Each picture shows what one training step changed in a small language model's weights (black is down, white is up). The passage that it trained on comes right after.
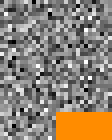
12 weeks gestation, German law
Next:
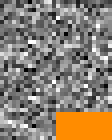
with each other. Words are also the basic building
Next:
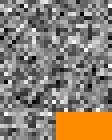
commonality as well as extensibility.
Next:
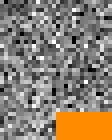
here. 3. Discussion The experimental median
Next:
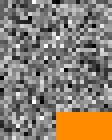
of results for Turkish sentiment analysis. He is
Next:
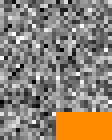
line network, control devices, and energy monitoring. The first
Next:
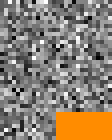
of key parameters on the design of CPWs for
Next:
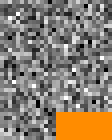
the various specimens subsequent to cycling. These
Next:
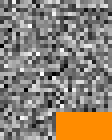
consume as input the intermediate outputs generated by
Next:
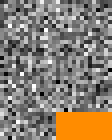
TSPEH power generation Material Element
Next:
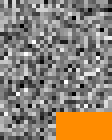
current study are available from the corresponding authors on reasonable
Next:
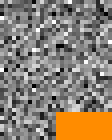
Vi : **V**isualization Su :
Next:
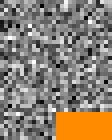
(grain corn) to a depth of
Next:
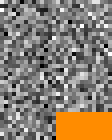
ID Group Number Weighting Source
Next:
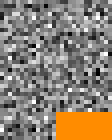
СИХ ПОР
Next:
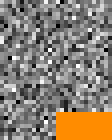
Shang and You 2019 Data Analytics and
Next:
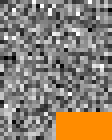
skills and learning ability but also on a host of other
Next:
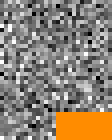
innovation development and optimization of business environment, proposing that
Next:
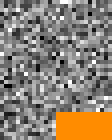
– 11:00 COFFEE BREAK
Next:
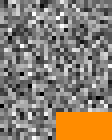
for crystal growth in silica gel,
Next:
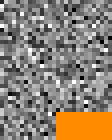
three macroscopic layers with
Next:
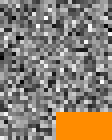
of Justice, and “interested
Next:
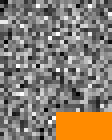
not consider that speech and/or in-air
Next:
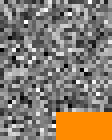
imagination, urban space Introduction Towers
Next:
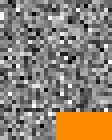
the Students Some schools do not collect and
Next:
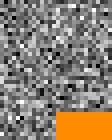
is stored in $C_1(t)$
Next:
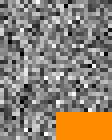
Research Associate, New Brunswick
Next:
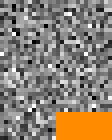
(Boguniewicz &
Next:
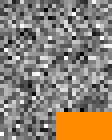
relevant for design methodology. What might be the role of
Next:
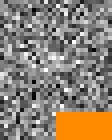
in United Nations agreements, conventions and
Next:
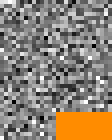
and networking events, all designed to foster the
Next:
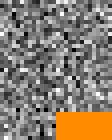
dopaminergic activity. Binding
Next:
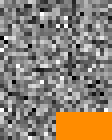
remained limited. This comprehensive review aims to critically evaluate
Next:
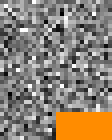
advisory, and do not in any many
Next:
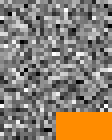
Review & Editing Vi : Visualization
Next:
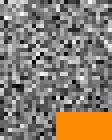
production have all been subjected to comparative economic analysis in
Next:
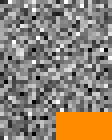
activity, economic modernization, social processes. The
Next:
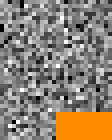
observational confirmation still resting on only a
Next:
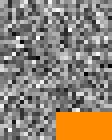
tend to gather stakeholders that would otherwise not
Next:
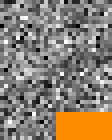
Caucasian, mean age 59.34
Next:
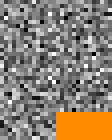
How eliminators work As we said before,
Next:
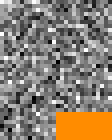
the findings as it would provide them with detailed insights into
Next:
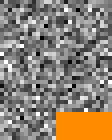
Gesellschaft für
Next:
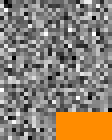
urban and rural Vanuatu use online
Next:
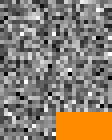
satisfaction is said to be achieved. Satisfaction was seen
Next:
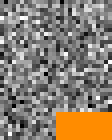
and Applications*, (Visconti,
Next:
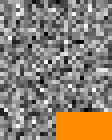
interesting presentation that can engage the attention and
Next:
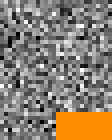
be within ≤ 15 and $\pm
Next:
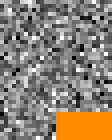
software tool that enables the sharing of the analysis between
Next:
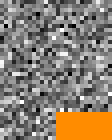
Leibniz-Zentrum für
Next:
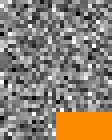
questionnaire. This test measures the internal consistency of the
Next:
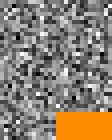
and outside surfaces of the body. There are
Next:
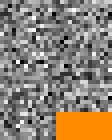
choice functions; group strategy-proofness;
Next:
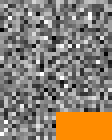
acid, riboflavin, and the
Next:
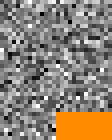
are useful could be the frequency of bugs and the
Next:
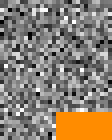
completed Young Leaders videos by partners
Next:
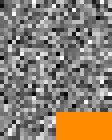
teaching in order to form a learning environment that is characterized
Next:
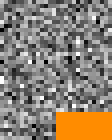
exchange such as Binance or Coinbase,
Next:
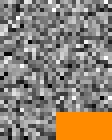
in stitched sample under the maximum
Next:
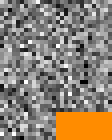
in research? Continually, they stated that the
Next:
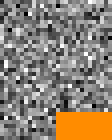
discrete-time PID controller is given by:
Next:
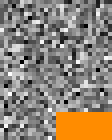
analysis to generate implicit ratings for improving
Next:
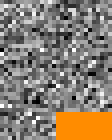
we took as the general population. The statistical analysis was
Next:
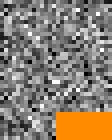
to define the type of adsorption and its
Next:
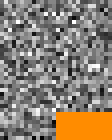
tablespoons \approx 30 g of
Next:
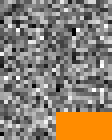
were introduced in the models by defining two reference nodes in
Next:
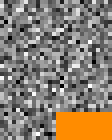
ratio (B), contact time (C) and initial concentration
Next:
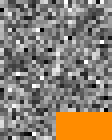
Tobit regression model was specifically used to
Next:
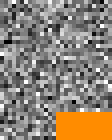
applicants of $c = 0$. The graph induced
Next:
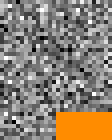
papers focussing on the findings or outcomes
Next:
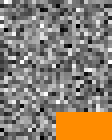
with *A. seongsanensis* strain
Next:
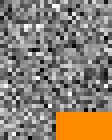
possible association between social anxiety and internet
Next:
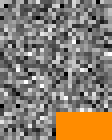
based on 75% of the installed capacity.
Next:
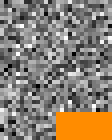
wide applications in short range and high speed wireless
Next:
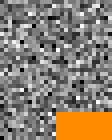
confirm that they do not have any conflict of interest
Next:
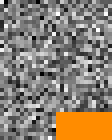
internal energy of a system cannot be transformed completely
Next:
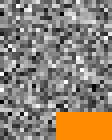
social and professional integration, taking into account the young age
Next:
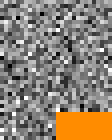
defense counsel to petition for consideration of
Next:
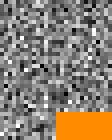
the age group 41- 45 years had 26
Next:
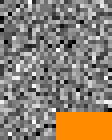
By leveraging the power of DBN, the
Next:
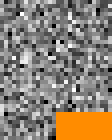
views - Bounce rate - Average time on
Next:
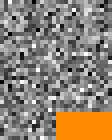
No. Evaluation Criterion Main
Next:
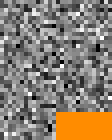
proposed IVCIF AHP –
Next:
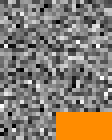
minutes evaluating the abstract and then identified a specific
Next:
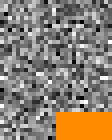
was Buccal mucosa which was found among
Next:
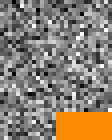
objects. As the original images from this dataset can contain
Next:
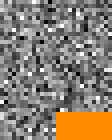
within urban neighborhoods. Recent
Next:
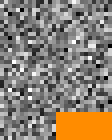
the awareness. Graph-3: Mean comparison of
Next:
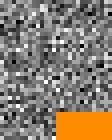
Silicon Vladimir V.
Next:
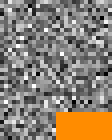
harvesting is an environmentally friendly
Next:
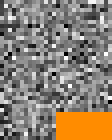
– *marketplace is in design phase* -
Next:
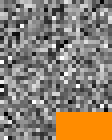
which allow us to quantify bone rudiment
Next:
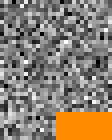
huzuridagi Iqtisodiy
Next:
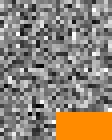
are the followings: - A global optimization of the
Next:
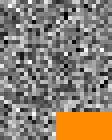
liver as well as skeletal
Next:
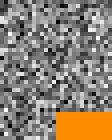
tertiary sector has potentials for high
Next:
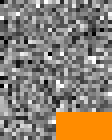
can be fully disaggregated. To facilitate
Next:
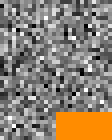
notable waste management challenges. Mbezi: A
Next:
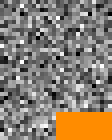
conditioned media for the growth of pluripotent
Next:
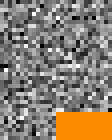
proximal crevasse-splay
